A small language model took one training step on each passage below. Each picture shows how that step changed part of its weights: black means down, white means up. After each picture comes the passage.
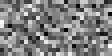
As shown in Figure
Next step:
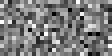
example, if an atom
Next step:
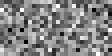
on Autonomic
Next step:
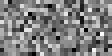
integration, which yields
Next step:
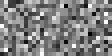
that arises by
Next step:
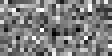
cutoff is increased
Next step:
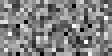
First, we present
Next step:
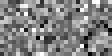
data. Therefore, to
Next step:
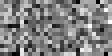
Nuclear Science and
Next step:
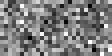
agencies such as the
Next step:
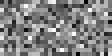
state becomes the neutral
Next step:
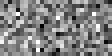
low angle twists
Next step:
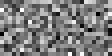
on only one model
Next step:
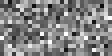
left panel, but in
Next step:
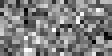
internal $\chi$
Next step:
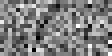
wavelength of the probe
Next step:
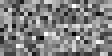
for about 1\% of
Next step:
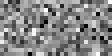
time needed to
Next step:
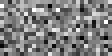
accuracy, spectral index
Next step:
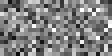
this data set is a
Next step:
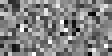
the threshold before
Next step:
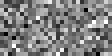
with a characteristic time
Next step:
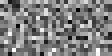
the incoming beam
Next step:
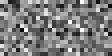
the ability to
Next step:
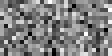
can be written with
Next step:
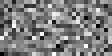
radar received
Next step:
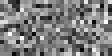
In our work, the
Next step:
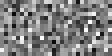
for decades,
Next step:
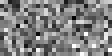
the supersymmetry will
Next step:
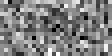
come from regions of
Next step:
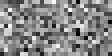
are suppressed compared to
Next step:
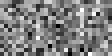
of state that is of
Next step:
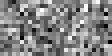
also indicated. The
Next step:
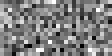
are diagonal matrices and
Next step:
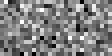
affect the result based
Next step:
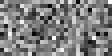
derive approximate
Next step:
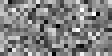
new is that these
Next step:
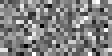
particular sample. Thus,
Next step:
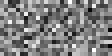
which combined in the
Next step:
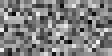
and OCV calculations
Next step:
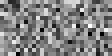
the host stars are
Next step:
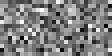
reconstructed invariant mass
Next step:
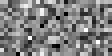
streaks expand,
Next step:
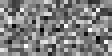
in a large-scale
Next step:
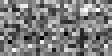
bins, but not
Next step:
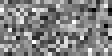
density of Bloch
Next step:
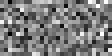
taken, but we can
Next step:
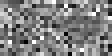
are used as in our
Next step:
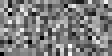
as obtained from its distribution
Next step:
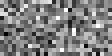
to the vertical axis
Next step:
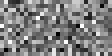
that the MF phase
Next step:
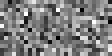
both in their density and
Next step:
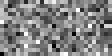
was shown that 3d
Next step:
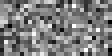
For response messages
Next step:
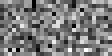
The mean macroscopic
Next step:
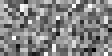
based on the idea
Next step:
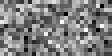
mean $\mu_{\log
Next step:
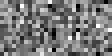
proportional to their
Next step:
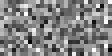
data signals, for
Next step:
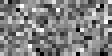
process. Also,
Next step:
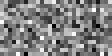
was to extract the
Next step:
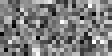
diagonal sectors,
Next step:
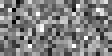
vertical legs.
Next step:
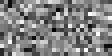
introduce another factor in equation
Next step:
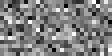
we can find the
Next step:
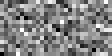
would assume to find more
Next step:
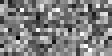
versus ${\bf
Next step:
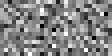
steering file contains
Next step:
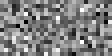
B, the values of
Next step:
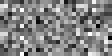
pairs of atoms
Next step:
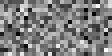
lower rapidly and the
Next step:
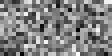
other. % \ldots
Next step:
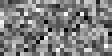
turbulence excites a
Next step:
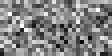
voltage seen by a
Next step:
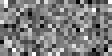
rise to the characteristic
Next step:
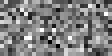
be addressed. For
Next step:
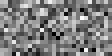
stall and return
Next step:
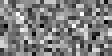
height difference of 15
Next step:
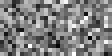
of an axisymmetric
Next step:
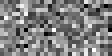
cosmological constant in this
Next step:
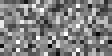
spectra probe different lines
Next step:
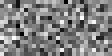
The explanation for
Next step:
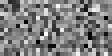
the simulations above,
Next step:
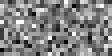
transfer entropy} introduced
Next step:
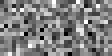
(upper right),
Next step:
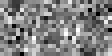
in the standard hot
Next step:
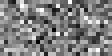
automatically receive
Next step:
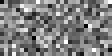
looked for the distribution
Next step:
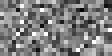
parton $a$
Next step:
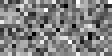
fixed rank;
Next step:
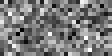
= \sum_\beta
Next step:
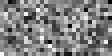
these techniques in our
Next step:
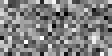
is a sum of
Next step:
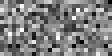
factor will yield a
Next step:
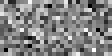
more large trees there
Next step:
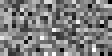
for the beta
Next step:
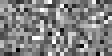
between the floating
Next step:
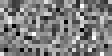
in which the regions of
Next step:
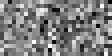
communication (see,
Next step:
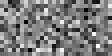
a randomly chosen node
